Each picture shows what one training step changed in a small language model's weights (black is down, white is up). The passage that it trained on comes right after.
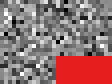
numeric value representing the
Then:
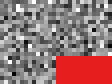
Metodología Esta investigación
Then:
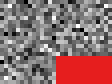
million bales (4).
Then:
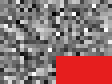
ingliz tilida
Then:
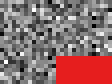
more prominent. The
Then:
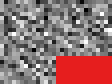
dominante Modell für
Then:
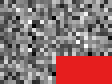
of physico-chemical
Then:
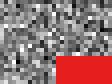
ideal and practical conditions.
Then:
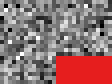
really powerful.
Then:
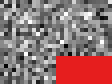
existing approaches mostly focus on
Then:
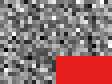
la puesta en
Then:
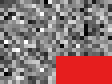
aim of the present study was
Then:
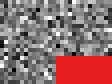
científico e aplicada
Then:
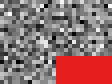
performance declined under
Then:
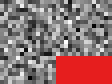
outputs; namely,
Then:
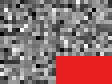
ishlab chiqish hamda ularni
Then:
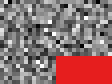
format irregular
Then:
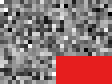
et ce dernier
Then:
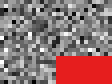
model enzymes.
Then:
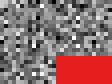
University Libraries: A
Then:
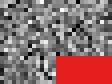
online education may overcome the
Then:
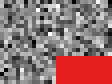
through cooperation or competition
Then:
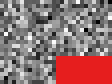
sheet. For further
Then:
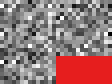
fractal structure with improved
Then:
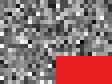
learning throughout the process of
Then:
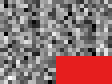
ppm). Thus,
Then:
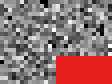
aim that the solution can be
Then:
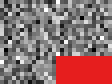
breakthroughs in
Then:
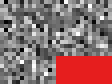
all individual evaluations.
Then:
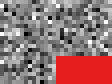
e intensivo
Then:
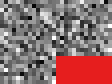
билан мустақил
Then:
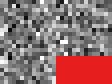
plantar pressure of medial
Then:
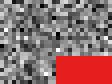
around the Virtual
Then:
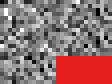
obtaining an overview of
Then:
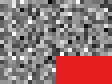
the effectiveness of their implementation
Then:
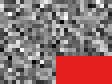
ellenére meg
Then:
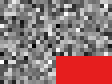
the stress-strain state
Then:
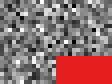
09th February
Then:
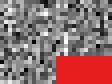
that recognize the right of
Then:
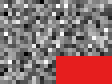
de France. *Journal de
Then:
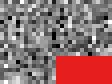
with glucose and
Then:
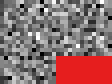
statistical correlations over contextual
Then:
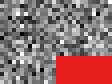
vertical flight for
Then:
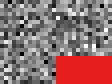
decoupling methodologies
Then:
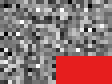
seawater during SMS
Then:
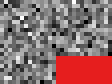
natija berishi
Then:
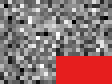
definition of dilation can
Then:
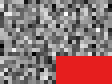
state. The conclusion is
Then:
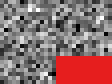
uning kommunikativ,
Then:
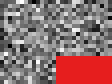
2. Pathological
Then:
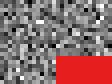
medicine ¿Qué
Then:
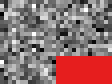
skills. At this level,
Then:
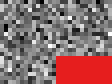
rendement op het
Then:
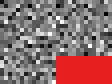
حتى نهاية
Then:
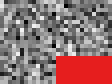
amaliyotchi psixologi,
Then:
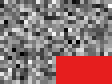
dilde kendisini
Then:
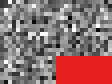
a coding of diseases
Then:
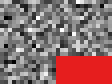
класу роздільно
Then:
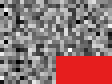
but a fundamental requirement for
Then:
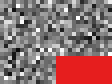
liderazgo; y
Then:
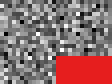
integration of PV systems in
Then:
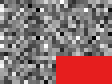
mustaqil foydalanishga
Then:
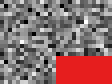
airway instrumentation and
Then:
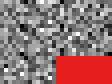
asarida “Shum
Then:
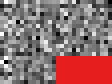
государственных служащих,
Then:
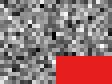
with special needs attending
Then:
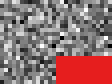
the Iraqi
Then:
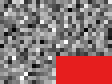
years. The most frequent
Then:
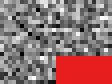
ishora qilganida
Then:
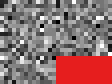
formação universitária
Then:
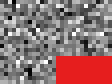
familiar; En ese
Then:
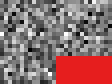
impact on Pismo clam
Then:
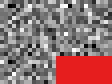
groups of faculty members
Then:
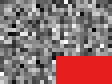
Conflict of interest
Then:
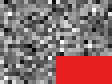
PV manufacturing base.
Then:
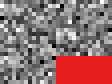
\alpha \leq 1$.
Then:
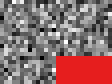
thinking. The culture of
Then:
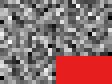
guidelines for carrying out
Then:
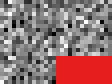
Washington 40
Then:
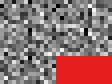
A 2 out of 2
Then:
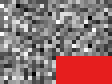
the problems they face and the
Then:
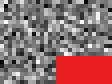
TABLE 2.
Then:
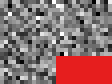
a maximum bandwidth
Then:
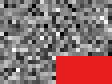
xalqaro hamkorlikni
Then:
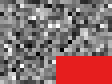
was created by a 40 mm
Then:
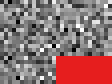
given initial metal concentration increases
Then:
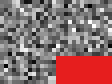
+ AASb = E
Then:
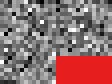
gene ontology terms prediction
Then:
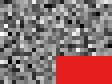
Empfehlungen zur
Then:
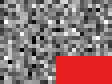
Style*, e não apenas
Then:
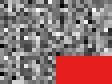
Spirit within the
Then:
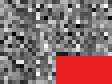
los ciudadanos
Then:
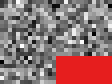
trials). After the
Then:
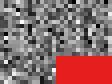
na educação. Além
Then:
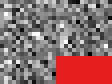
nilai penjualan
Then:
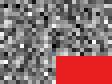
locally finite in
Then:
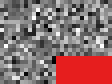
distance measure based method to
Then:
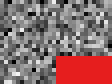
complex strain field.
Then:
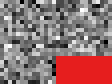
using chi-square
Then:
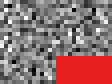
людина, чим
